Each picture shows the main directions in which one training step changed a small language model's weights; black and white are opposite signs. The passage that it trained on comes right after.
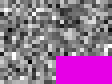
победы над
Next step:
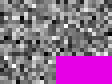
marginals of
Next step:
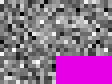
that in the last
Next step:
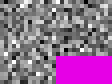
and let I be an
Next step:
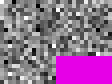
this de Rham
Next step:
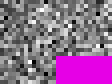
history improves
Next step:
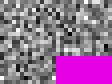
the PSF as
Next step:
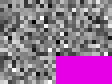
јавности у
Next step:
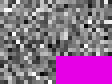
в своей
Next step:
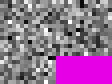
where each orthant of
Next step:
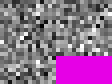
XIX asrdan
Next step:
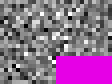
generated additively
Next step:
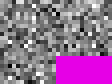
Standards und
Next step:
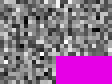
as happens in
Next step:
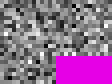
Generator 2 -
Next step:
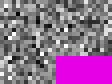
de Löwner
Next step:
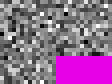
If $H$ is
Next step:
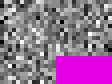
Popular Lectures
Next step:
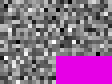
hayotini aks
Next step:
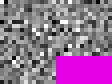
pensar, en
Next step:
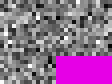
des Abt.
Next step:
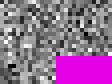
the result to Equation
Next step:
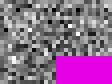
às 7h da
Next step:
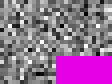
variables. To
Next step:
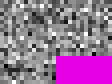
madaniyati va
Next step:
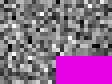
and numerically.
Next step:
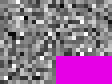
de preguntas.
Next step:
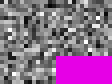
des pâturages
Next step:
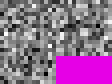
mais nessa
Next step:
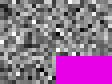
{The universal
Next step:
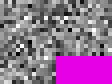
Esta decisión
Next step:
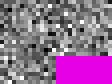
applied Markov
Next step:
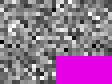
are called regular.
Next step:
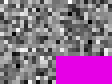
the Sobolev space
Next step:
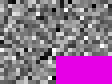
ser entendido e
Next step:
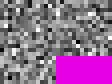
based on empty
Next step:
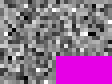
boundedness of
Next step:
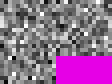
On the other hand
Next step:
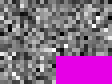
thus concludes the
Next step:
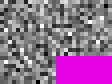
dorbozlik va
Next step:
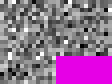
IN THE
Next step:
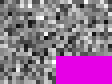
satisfied for every
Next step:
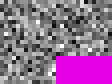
de la aplicación
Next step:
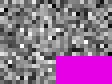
sukai dan
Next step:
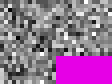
which does not have
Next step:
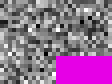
en éducation.
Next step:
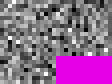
every three sets,
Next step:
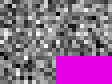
qunt bilan
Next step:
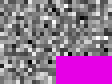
manifolds with different
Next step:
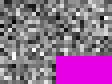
MA: MIT
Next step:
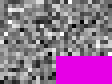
logical inferences
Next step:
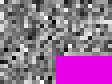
Apis e os
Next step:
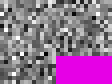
children with
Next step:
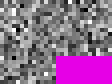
be convenient
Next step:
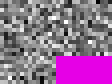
thank Michael
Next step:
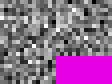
“Education and
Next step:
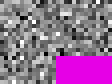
Nicholas P,
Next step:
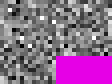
la migración no
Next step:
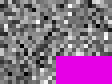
em detrimento de
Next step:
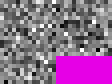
difficult to obtain that
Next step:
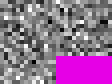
\leq 1$ and
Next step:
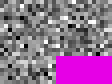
\leq t \leq
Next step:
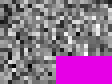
term correction
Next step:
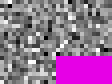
\bdem Let
